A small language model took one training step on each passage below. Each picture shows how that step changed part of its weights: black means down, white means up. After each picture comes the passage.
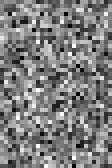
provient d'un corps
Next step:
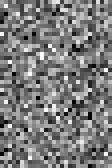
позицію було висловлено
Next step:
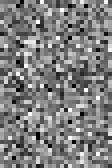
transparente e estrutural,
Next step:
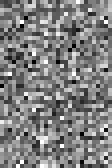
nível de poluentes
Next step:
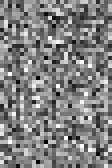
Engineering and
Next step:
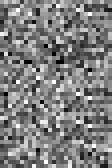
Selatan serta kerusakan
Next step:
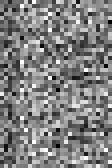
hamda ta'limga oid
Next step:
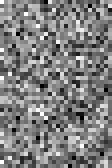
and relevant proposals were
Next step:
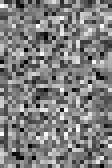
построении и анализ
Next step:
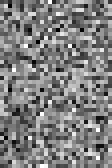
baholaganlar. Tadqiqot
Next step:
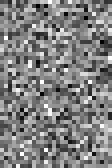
Гажала, В.
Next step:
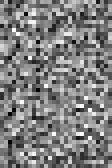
Galije. Tako
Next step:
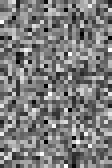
assessing whether the
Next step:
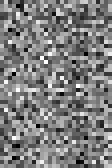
fundamentais da logística é o
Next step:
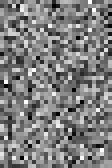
adalah (panggilan)
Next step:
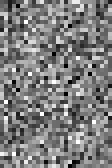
Bacharelado em
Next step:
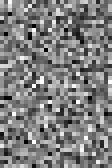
тиллар институти,
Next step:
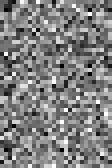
menjadi suatu bagian
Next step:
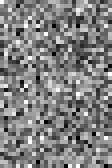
sont actuellement en cours
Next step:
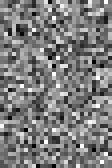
существует специфика показателей
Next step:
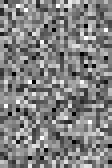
Irán en abril de
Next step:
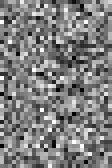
of Uzbekistan in the
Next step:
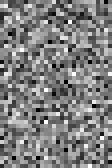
розвиток емоційної сфери і
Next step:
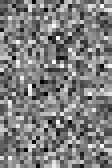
media dengan kreativitas
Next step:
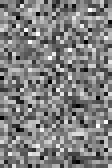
ularning aniq potensialini
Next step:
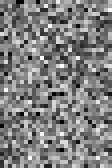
Penelitian ini menganalisis
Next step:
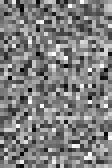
энергию, в
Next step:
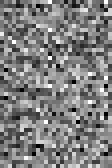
yaşına qədər,
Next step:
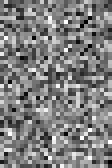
borada psixologlar bolalar
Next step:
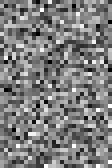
davlat doimiy ravishda
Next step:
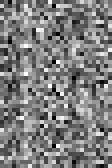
iqtisodiyotini erkinlashtirish va
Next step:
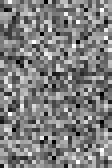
animal production systems
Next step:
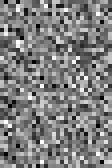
critérios de relevância,
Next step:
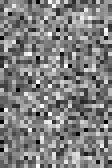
saqlanib, bankning
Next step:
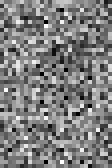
su *De Jure*.
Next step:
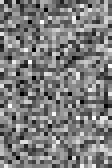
смисли прийменника
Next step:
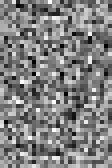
восстановления данных при их
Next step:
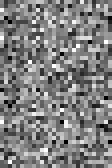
oldida hisobdorlikni
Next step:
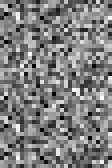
Список використаних джерел
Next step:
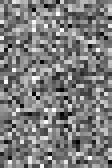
bagi Masyarakat Adat dan
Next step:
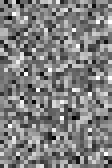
преобразования [11]
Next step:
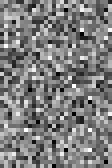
xenofobia. El
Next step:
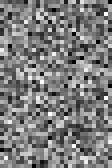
axloqiy jasorat
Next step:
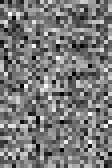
a estabelecer as empresas como
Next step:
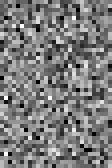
студенты 3 курса,
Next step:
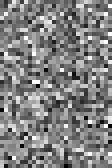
didaerah $DU
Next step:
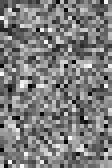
xitindan turli darajada
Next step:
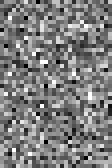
nacionais, mantendo a
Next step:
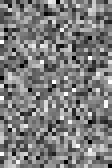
сообщением путем
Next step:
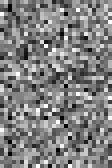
“Yashil” iqtisodiyot va
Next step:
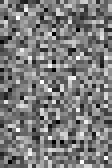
medio de sustracción
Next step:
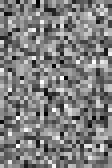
эътиборга олган
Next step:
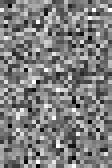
nilai LQ < 1 yaitu
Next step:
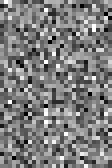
contribuições que pode agregar
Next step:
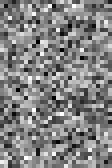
etc. Noțiunile
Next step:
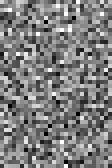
de niveau bas de
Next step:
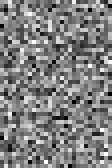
berkaitan dengan topik
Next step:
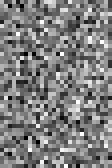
дном та стінками,
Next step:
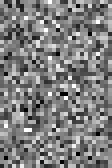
дальнейшего развития.
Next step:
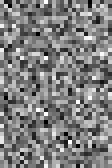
В отличие от
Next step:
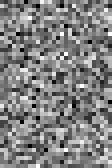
Шарпея. Это
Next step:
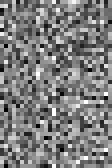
shuningdek, uning tayyorlash
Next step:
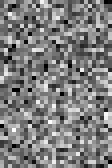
de um outro, que corresponde
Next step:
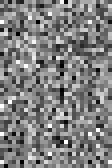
Jorge Oteiza,
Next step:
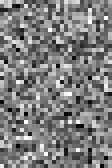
puede desarrollarse eficientemente
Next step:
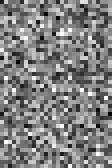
Serrazina, L.
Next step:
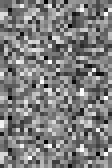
bironing joniga
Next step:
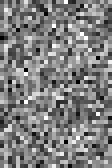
Amazonas: uma
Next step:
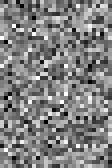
и их уверенность в
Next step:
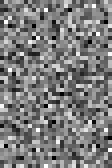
a realização da entrevista
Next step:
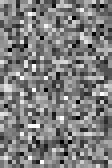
Naime, slovensko
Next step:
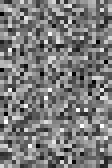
ОТВЕРСТИЯ У
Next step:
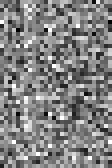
olamini namoyon
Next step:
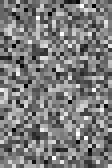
para proporcionar inovação para
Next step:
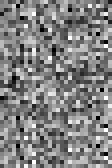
seulement parce que sa
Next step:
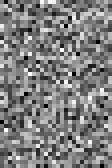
молочной продуктивностью
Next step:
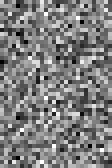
e eficiente dos recursos, é
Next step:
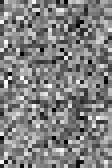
Unesco Moscow
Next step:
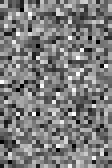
condiciones patológicas como la
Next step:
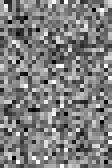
faz repensar nos
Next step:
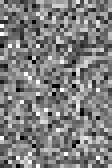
compreensão dos espaços
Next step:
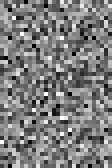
cada uno de ellos genera
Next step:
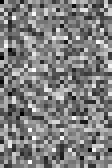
Rahayu, M.,
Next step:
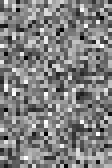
ikkinchi muammo
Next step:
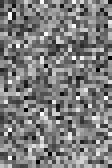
ressalta a complexidade dessa
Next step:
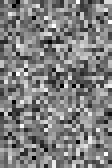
difunto recogen sus
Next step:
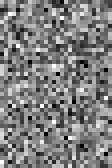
lesson content,
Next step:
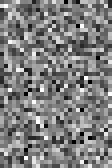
el curso de Matemática
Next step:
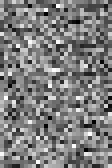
jihatlarini (tabiiy,
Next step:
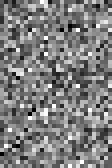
ha anunciado que
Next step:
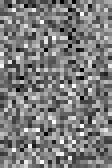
urf-odatlar va
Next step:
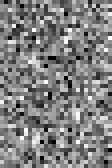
и «приработка»
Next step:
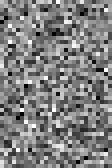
hosil qilish, uzatish
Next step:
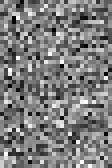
salud, de la educación,
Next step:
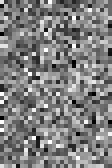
нових модулів
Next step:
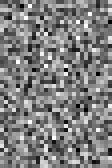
78% объектов
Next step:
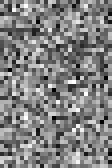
qobiliyatini rivojlantirish modellari
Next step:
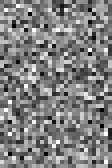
Fashion Theory,
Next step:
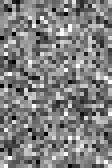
Sólo asumiendo
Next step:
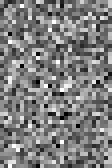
el primero, de tratamiento
